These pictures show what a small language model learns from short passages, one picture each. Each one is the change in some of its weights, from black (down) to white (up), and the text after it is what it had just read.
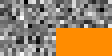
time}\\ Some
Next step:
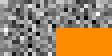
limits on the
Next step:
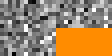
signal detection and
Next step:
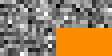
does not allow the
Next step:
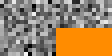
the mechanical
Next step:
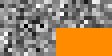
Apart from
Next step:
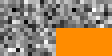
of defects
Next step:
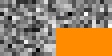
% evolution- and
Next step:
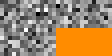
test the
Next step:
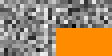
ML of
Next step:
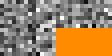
distance and
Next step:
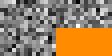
see to what
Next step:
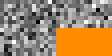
hole solutions
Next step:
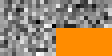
occurs at
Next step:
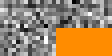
to develop new
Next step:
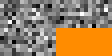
\gamma$ and
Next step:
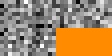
evaluating the
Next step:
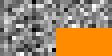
transition matrix element
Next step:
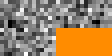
the VDM
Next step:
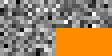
$\beta$ and
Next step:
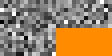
variable radio
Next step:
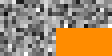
that support the
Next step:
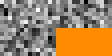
so that it
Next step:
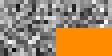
simulation result of
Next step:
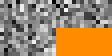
during this
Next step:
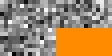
production in
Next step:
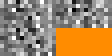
energy changes
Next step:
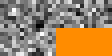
identical behaviour
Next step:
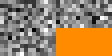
equation yields
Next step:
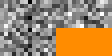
direct effect on
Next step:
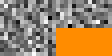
For an optical
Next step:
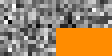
going from
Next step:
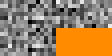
al. with a
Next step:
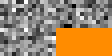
their work, the
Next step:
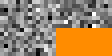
$\beta$ from
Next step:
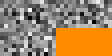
With only
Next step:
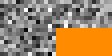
lines originate
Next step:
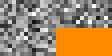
significant differences
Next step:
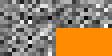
frequencies within
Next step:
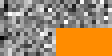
NL1 parameter
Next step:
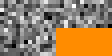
pQCD and
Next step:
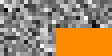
experts to
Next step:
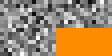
reference model
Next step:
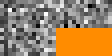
the lighter
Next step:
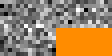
spectrum is shown in
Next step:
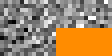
By directly
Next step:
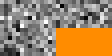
at a definite
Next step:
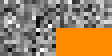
the ground state
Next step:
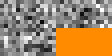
the method of
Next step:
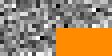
entities that
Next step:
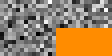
level between the
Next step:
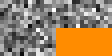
as shown in
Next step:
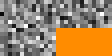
as optical
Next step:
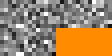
variational study
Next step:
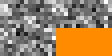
an SCC
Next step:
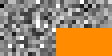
para ler
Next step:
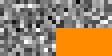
wants to
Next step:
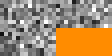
over all objects
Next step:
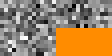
bias is
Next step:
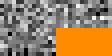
the occupation
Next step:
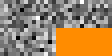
of FPT
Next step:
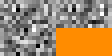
system of a
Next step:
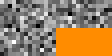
with high energy state
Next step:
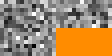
in Table
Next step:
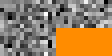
splitting by
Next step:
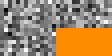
the one that lead
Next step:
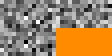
a, b and
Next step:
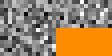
channels to
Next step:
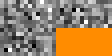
changes from
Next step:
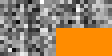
detection has
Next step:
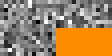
is $\tau$
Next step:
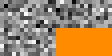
r)$ and
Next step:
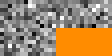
the moving parameters
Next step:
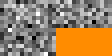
relative to the
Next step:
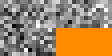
parameters in a more
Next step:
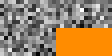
the velocity components
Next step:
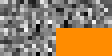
problem, it
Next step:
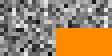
finite difference
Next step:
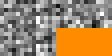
propagation time
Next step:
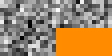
GPU even
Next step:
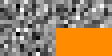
operator and
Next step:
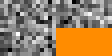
to multiplication
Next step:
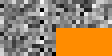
common components
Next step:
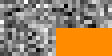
disk with a
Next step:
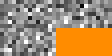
lower values related
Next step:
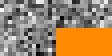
and Quantum
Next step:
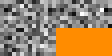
one state to
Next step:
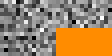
and other modes
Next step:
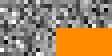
decay tend
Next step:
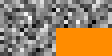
parts per
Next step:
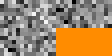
interesting to
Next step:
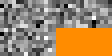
this reduces
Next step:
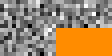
determinant in
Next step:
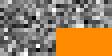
has allowed for
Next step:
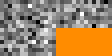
movements over
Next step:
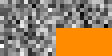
side, a
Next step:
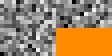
and the time
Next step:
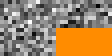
the EPS
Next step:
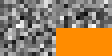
choice of the
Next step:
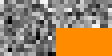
in Section
